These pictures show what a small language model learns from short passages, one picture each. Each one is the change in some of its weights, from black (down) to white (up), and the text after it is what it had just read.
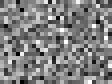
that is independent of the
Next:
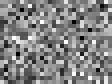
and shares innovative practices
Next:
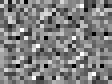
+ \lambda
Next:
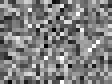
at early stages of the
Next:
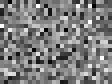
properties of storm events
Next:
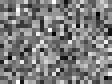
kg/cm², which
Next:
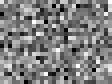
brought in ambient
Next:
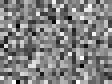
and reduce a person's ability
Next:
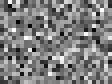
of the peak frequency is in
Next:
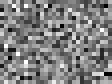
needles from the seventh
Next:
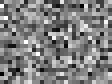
current DRI member who has
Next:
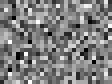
abnormalities, producing
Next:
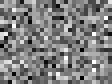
for different components of diversity.
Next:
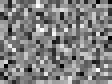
to be dealt with minimum
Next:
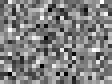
been modeled in a society where
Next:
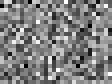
power of salary and other terms
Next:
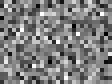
power structures. In another
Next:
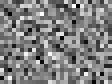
to double layer group
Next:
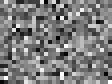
in Figure 2), as g values are
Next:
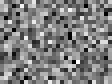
highest probability, but
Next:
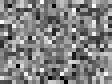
both at the beginning and
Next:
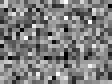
the mechanical properties shown in Table
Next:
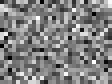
for marketing purposes
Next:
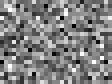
we examine the performance of two
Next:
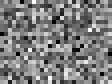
and release of hazardous
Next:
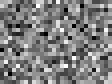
directly determines how good the
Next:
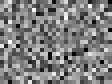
suitability. An iterative
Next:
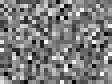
in animals when the extracts
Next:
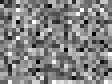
results by utilizing focus
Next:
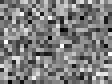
role as the second and official
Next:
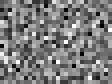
defined goals using the concept
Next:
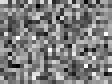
and deformation of human red
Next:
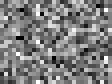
that Main Branch
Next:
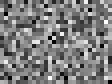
child and the other children are
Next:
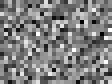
metabolism are now being
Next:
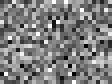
ratio, E/e'
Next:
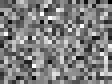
both the metal ions.
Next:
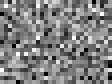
body, until he can
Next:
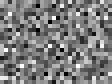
needs in respected to size,
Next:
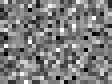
coli* 5.5% which
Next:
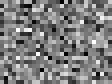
cells that compare to
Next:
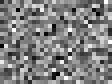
or, at the request of
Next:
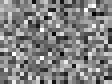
beginning of her career
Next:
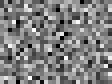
to various IT industries and
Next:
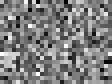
utilizations. The future work
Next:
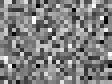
countries, inspired by the
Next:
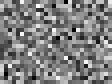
VCap. It is
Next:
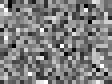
and Hahn [5])
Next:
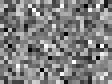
controls and also to compare the
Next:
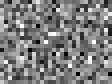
other bands contain
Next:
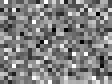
historical and real-time
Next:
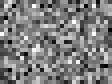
literature review enables suggestions
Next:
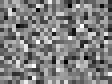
layer [7]. In the
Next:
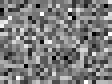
solutions ($1 \times
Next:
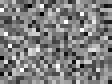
in their respective WPs.
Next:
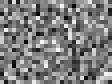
For such prefixes we further
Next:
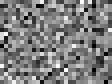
for Hypothesis
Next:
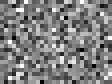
developed country like the United
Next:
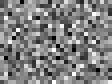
response as at least a
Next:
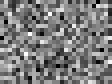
\quad (1)$$ To deal
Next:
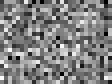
distributive numerals other
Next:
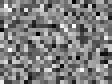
rats showing normal
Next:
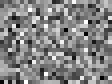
produce vibration data for
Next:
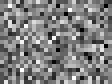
music, thus creating their
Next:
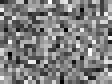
grading III and
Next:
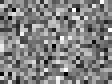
a new approach to solve a
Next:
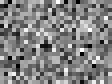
ROLE OF
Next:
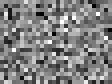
after HIT2GAP
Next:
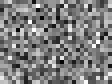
DRUG The identification
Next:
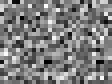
of girls were more than
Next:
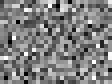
Honey is also used as an
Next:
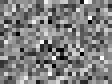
SME stated:
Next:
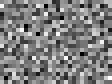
By applying a specific
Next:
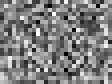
regions of the continent are
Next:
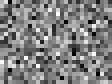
of document collections to
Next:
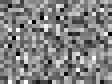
using a questionnaire to
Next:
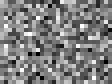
essential oils market.
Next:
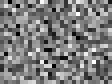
integration. It also needs to be
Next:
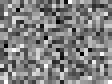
panning. Some of the
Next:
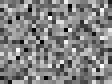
of demographic data of the
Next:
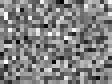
should be part of ongoing
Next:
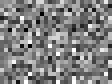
the popularity metric is
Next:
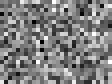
of Pancreatic
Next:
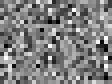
higher than the one of TCE
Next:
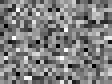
change throughout the
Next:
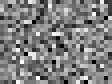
: Data Curation O
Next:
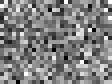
applications, from industrial
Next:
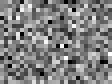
as 'an activity carried out
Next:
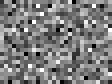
we are duty-bound
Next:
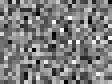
antifungal, and
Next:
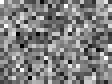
next essay. The students
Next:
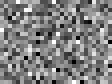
flexibility, the
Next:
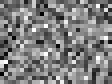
for over a century using a
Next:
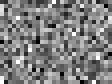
Not sure [] If
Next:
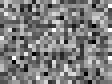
chemicals on airfield
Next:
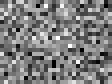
materials, highlighting the
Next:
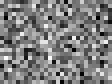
insoluble components to control the
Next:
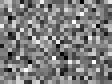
debris disks,
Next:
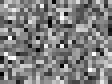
that the totally in
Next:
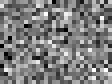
relative risks that each apply
